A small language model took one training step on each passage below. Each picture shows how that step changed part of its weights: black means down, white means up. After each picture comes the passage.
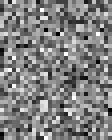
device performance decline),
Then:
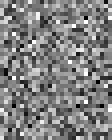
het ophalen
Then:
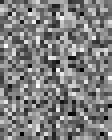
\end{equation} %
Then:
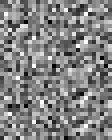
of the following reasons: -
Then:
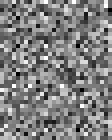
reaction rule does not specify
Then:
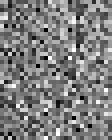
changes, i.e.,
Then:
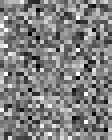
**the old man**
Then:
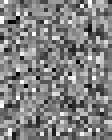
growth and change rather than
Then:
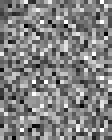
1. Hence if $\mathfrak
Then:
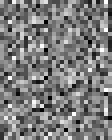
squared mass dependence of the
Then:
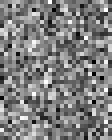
the bijective map $\phi
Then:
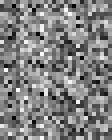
is determined by the system \[
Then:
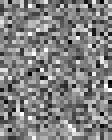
Comparing the Efficacy
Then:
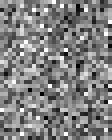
when the output variable is a
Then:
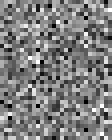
| boredom |
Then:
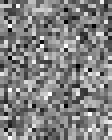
tasks, SMDs,
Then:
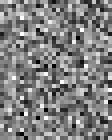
coordinate used to prove the previous
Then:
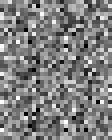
to confirm their presence and
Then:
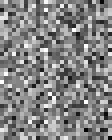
environment. Before the water
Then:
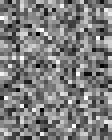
is indeed no larger than 18
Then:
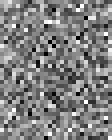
only the sketch will
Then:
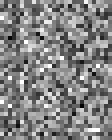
is commonly defined as the
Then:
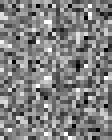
what was obtained. One might
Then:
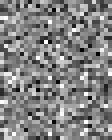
vanish. We are now
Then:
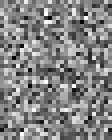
the *time brain
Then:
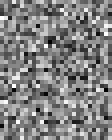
these transitions are accessible
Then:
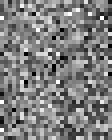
respectively, then the functor
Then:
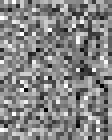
are positive constants. Then for
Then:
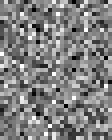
irreversibility between
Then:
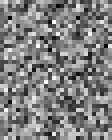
the explicit quadratic equations defining
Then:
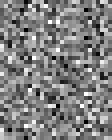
this section we will build a
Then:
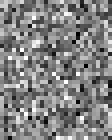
a more populous input
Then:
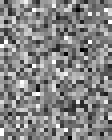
of graphs of groups and groups
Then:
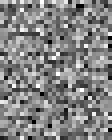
as the number of constraints are
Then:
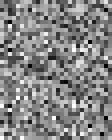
groups and inability of
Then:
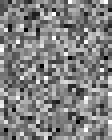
self-awareness and
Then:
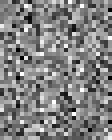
compared to single-handed
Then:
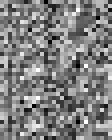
a simple computation, we have
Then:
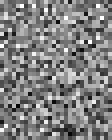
parameters. Recently, several
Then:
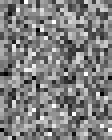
project to become a part of
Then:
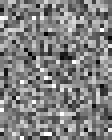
systems don't have down time
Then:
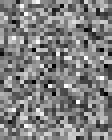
is even $\& \
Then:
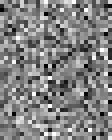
coincides with the original one
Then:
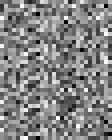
When these frame files are
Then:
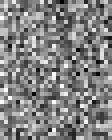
a few students can effectively use
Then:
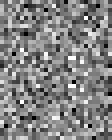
zero-energy limit of
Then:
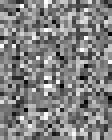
elements. This is not
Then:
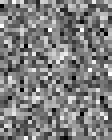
produce a very narrow temperature
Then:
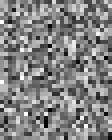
and anonymous
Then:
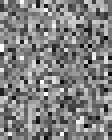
angle between the magnetic field and
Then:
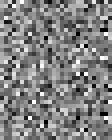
of the chelating
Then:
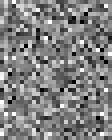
This means that participative decision
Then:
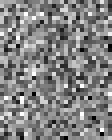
a power series has at most
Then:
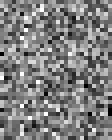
and $\grad f$ as
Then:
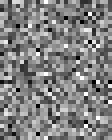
homogeneity in the central
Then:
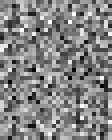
increasingly utilized for disease
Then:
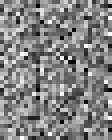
but now of order the number
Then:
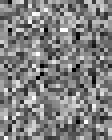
the 3D Tangent
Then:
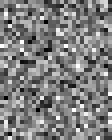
in real-number applications,
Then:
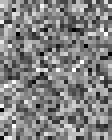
and the most prominent
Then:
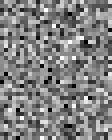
tail behavior; the parameters
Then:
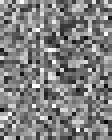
of the computational cost we took
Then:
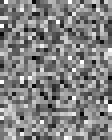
``` After a restart
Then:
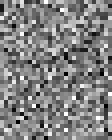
ball with equal volume. We
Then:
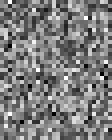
the indictable offence of
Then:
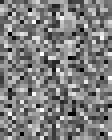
\end{equation} from
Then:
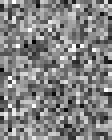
made the choice of twisting
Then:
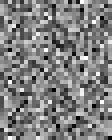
\\ \> in parallel,
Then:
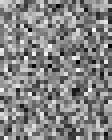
the corresponding mixed Hodge
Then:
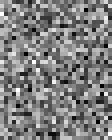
(the topmost layer
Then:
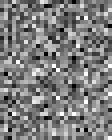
been previously argued
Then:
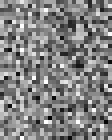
on the perspective of university
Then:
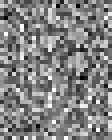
asserted that young people
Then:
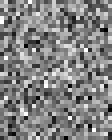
and silicate grains in
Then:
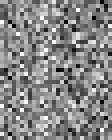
Disagree (D), and
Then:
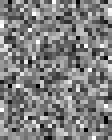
Jali drive and
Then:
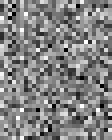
However the theory is interacting
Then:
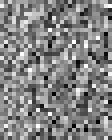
of a finite set of states
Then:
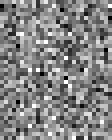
increases with advancement of age
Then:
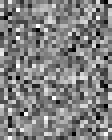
Restricted to a group
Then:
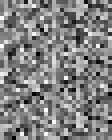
including school failure, mental health
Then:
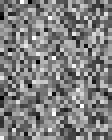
5 and 6 in Fig.
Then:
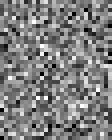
transient characteristics of $\langle
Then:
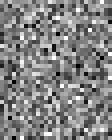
as $A$. Thus
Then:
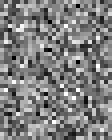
Ranking Methods for
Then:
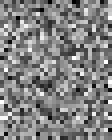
of the lotus
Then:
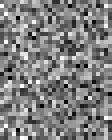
number of nodes cost more in
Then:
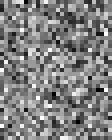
five initial conditions in the test
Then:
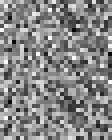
the specifics of the
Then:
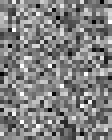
may also be seen as an
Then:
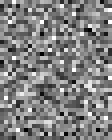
compare $\chi_0$
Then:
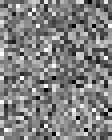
bicoloring. It
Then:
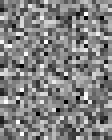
variable. If we accept
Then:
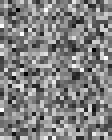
December 2024). The
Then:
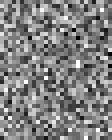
the first and second authors to
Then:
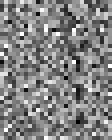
health in childhood.
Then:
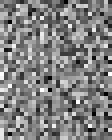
of the sources, or
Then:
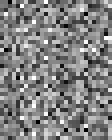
dimension for social media marketing
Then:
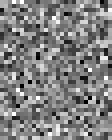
metallic strips made
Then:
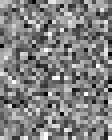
(the solid line),
